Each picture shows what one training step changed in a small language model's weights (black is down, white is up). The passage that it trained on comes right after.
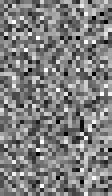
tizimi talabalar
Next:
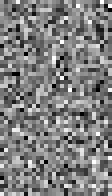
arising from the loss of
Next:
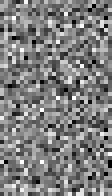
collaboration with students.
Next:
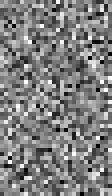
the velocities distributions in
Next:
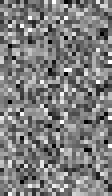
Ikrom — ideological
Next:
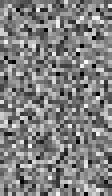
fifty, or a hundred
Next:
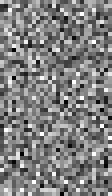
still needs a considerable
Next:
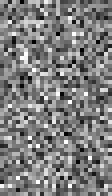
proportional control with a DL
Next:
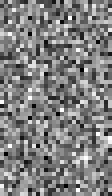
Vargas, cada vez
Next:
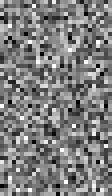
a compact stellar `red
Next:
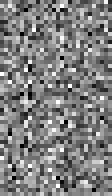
made available for use by other
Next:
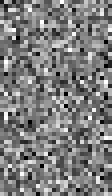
are new properties, and ({\rm
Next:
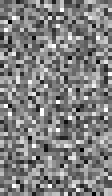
the relative rotation R and
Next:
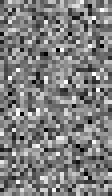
on Open Grid
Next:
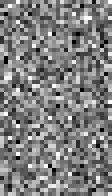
shut off gas flow and
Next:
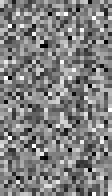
direct solar radiation pressure which
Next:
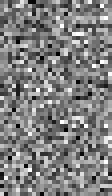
reduces to the original maximum
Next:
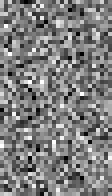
transportations sold in their
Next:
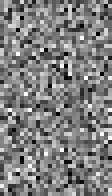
been projected out in the effective
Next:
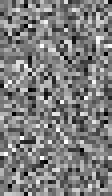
scored 0 to 3;
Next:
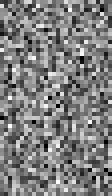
products derived from plants and
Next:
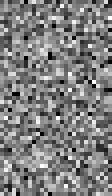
Tween®) and then
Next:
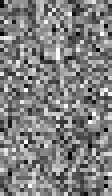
Black Box 3 signal
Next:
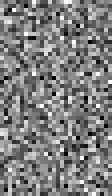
carried out using a gamma
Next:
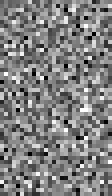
и улучшению
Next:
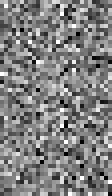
board. Hardware components
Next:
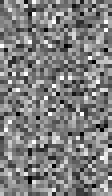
many groups [24,
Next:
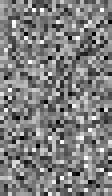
barreiras em relação a
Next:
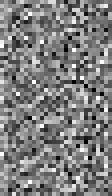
dell'arte. ¹
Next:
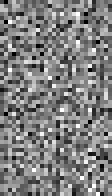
authors, presented their works
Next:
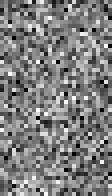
The rationale for research lies in
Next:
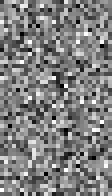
sec. Formula mass%
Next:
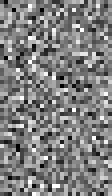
apresentadas no rendimento
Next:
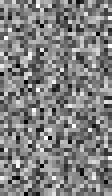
and the ring but not the
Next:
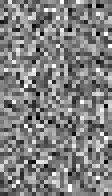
the local population, even
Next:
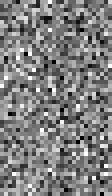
antifungal agents to the
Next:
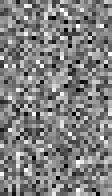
extended to establish the
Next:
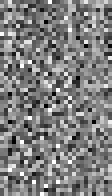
ўз мансаб
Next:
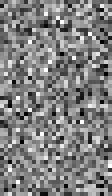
financial aid prove to be
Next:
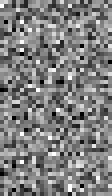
eV).The subscripts
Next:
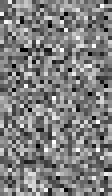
an icosahedral
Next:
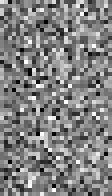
Volstaan wordt met
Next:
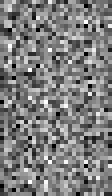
Quantum Information and Quantum
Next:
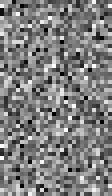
important for the proper life of
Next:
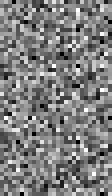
irreal e editado.
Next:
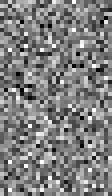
efficiency was calculated as
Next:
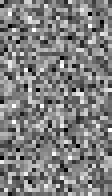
highlighted (Table 1).
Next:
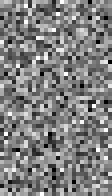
search. It is an optimization
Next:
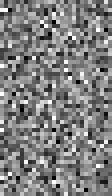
criteria, namely item
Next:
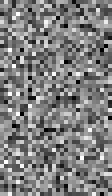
a specific topic (see
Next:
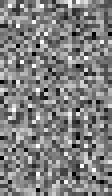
маълум бир
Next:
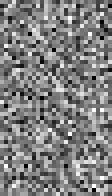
less sensitive to
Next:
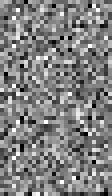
even though a long time had
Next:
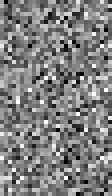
imkon berdi. ²
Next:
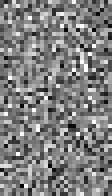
of several medications because
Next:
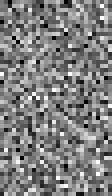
number of successes found in the
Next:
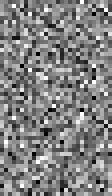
214 b.) asarlarida
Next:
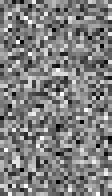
duty of the teachers
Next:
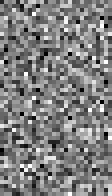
number of passengers for each
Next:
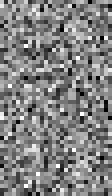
variando de uma a cinco
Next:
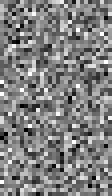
bermoqda. Bu
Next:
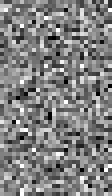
State, Nigeria. This
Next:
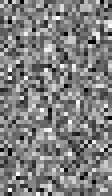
H1: Social Media
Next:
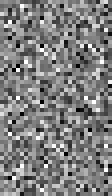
\right\rangle$ direction
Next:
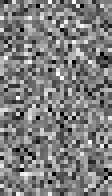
of scientific publications
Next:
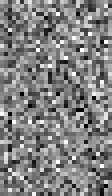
in tubotympanic
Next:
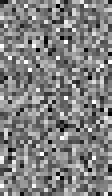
sie wortgetreu
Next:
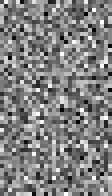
findings suggest that companies
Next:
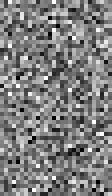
a partir de setembro,
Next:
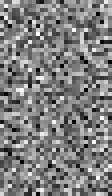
Mehrabi, M., et
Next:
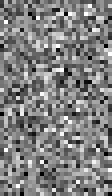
on the abaxial side above
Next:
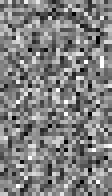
Bo‘lma bugun
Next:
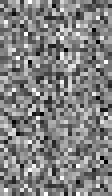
va ko'payishi
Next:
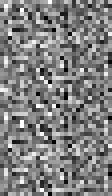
| Low | Low | |
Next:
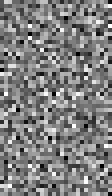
and 250, and a large
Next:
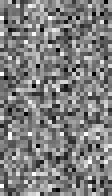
included test questions related to
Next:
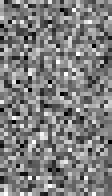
risks, and visions for
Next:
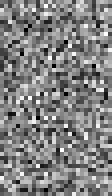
a mayor abundamiento,
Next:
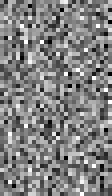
the interaction of a relativistic
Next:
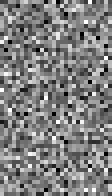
throughout the paper will be
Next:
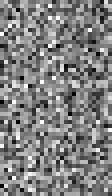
explores the hardship of
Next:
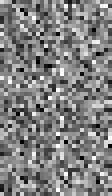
severe illness that
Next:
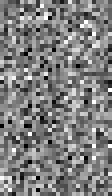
без зовнішніх
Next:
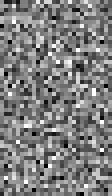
К ним относится
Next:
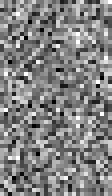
dunyoni his
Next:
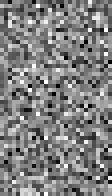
The data have been calibrated with
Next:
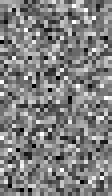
was Zoom-enabled,
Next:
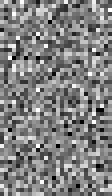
prevenzione e al
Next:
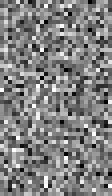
those who underwent the
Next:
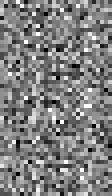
questões ambientais,
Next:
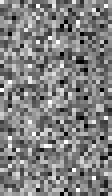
an optical lattice by
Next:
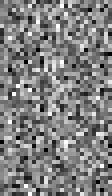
properties of dEBs, which
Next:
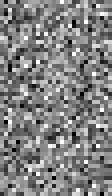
*Polskie Pismo
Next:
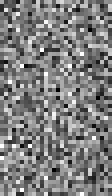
a coherent system of learning and
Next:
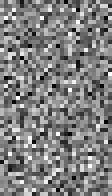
member of the so-called
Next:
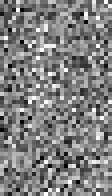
Cerenkov detector it also
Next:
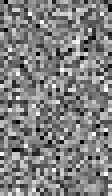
the study. All authors
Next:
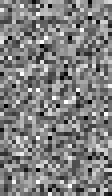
Ular o‘zaro
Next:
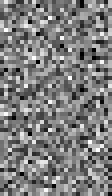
six independent calculations, when
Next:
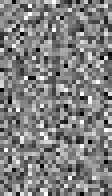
cells, in this case its the
